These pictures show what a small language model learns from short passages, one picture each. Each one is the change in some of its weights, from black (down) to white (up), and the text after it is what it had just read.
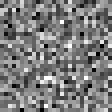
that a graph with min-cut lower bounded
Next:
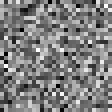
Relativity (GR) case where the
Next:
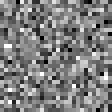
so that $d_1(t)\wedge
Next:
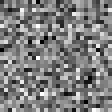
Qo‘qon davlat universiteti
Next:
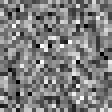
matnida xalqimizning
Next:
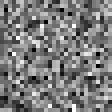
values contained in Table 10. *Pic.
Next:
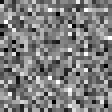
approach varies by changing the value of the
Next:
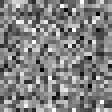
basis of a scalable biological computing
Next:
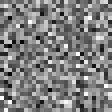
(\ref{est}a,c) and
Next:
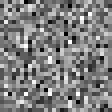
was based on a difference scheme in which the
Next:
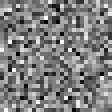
\subsection*{Multiple hyperfine
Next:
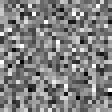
k. The World Wide Web
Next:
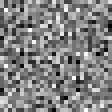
could represent by a Lorentzian broadening. The
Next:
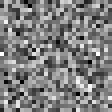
our results and some open questions.
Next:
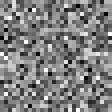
qobiliyatlarining yanada
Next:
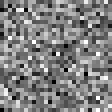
with universal properties. The notion of spectral caustics
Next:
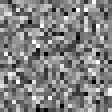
\partial \ln V_P$ ratio,
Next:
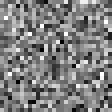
but with total spin \(J^{P} =
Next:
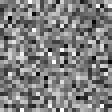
and (3.7) and simplifying
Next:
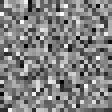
formation rate (sSFR) and the
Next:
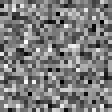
changes to the parameters of the Hamiltonian in
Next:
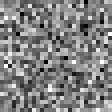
the Fock space formalism in which the photon
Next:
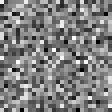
davomida quritildi.
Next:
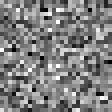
tym kulinarnych
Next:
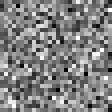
with robust weighting. The total flux is
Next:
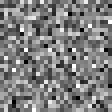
an interval of length $\delta$ in which
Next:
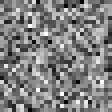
mumkin. Agar yumronqozning
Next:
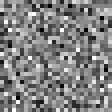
the circle $T$ acts locally freely.
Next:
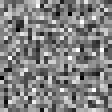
call the corresponding data matrix $X$, which is
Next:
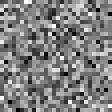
$$\langle F, f\rangle=\int
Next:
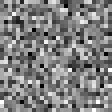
among the minimal generating system is given by
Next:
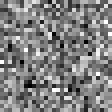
as a problem to work on, as it was
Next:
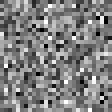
about the hyperfactorial function, in particular two
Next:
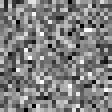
interpreted as an external source term, which
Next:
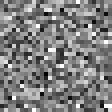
Simón Bolívar (esquina
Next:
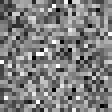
may assume \smallskip \item{(b4)}
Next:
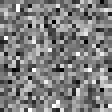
та мовотворчу.
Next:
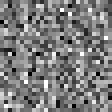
розглядати у межах
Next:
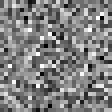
of a convex curve $\mathcal{C}$
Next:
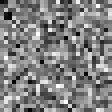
sich zunächst die
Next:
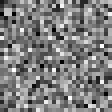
\] In the above, the constants are chosen such
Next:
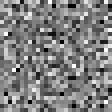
inadequate working conditions.
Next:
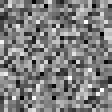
киритилди ва 45¹
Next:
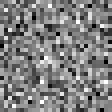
изделий. Удалось
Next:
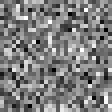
could be used to improve predictability of
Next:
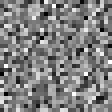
аҳкомларини тўлиқ
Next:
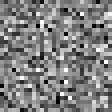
в свою очередь,
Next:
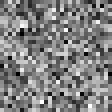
recall the structure of Zhu's algebras
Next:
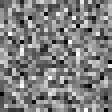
No período de estiagem é
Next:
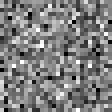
one to represent the terminal increment on the
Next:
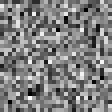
525 Davey Laboratory, The
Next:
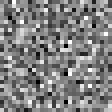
hand $\omega \in k^p$, then
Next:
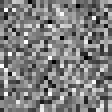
this paper that the structure of the equilibrium solution curve
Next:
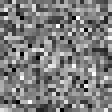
due to non-contiguous memory
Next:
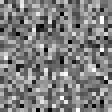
a single other variable $x_j$ and
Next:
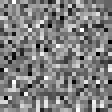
\vspace{-0.5mm} \noindent
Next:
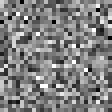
heurētai* (quando
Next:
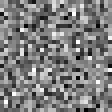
Weiterentwicklung der
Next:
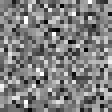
the $n$-th flip is
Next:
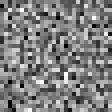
interval. The blue interval has cold
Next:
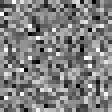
Train Ice Stalk Puzzle
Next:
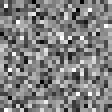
the metallicity. With these caveats
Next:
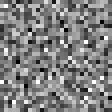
stochastic differential equation~\eqref{SDE} does
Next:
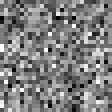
Мирзиёвнинг 2018 йил
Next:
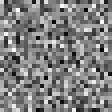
between vector and axial vertices is in
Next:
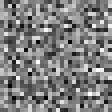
non nul qui vaut, pour
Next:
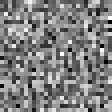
for some $a\in A$,
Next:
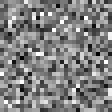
Viloyatimizning asrga
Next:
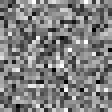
Out-degree distribution is defined as
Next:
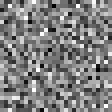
laser beams. For a wavelength
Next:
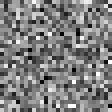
N$ be a homeomorphism that takes a
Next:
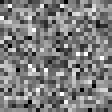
forecasts world crude oil
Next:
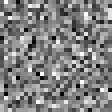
the Reference Open-Source
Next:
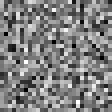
another isothermal, and finally an
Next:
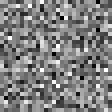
de la UNESCO como las metas
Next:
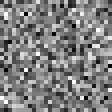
uchun katta imkoniyatlar yaratib
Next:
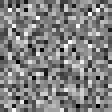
equations. For such a purpose, a
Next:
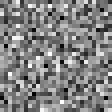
& Haydarov, S.
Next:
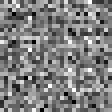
cubic matrices of order 2 equipped with the
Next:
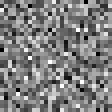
finite poset, $b\in P$
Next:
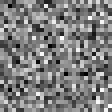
terms of the $\ell$-canonical
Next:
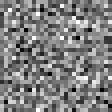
However, the metallicity threshold is not present in
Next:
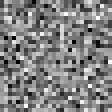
group actions on regular trees. In
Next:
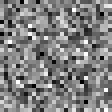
nós a sentimos como uma forma
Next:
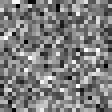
meaning that all the above-listed concentrations
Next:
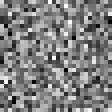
The joint entropy for the estimated and the empirical joint
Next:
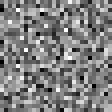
$\H$. In this situation, the
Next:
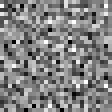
relevant to a wide range of issues. In
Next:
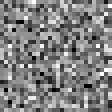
Many error estimators for finite element
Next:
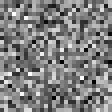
time–independent recurrence models to investigate the
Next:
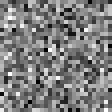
equality $A_{n,k} =
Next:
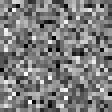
experimental results show clearly that quantum interference with
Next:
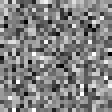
and let $U_{\lambda}$ be a regular
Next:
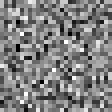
cause spin accumulation on the metal
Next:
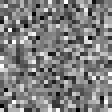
q /v ) $ as nonlinear replacements of
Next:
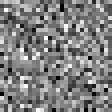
coefficient $T_{126}$ is
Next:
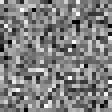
assume that the set of the a priori
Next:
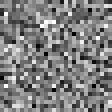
such that $\C\wr\Gamma$
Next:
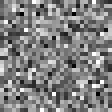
jihatni ham o'z
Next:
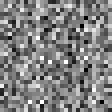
proteger la salud y
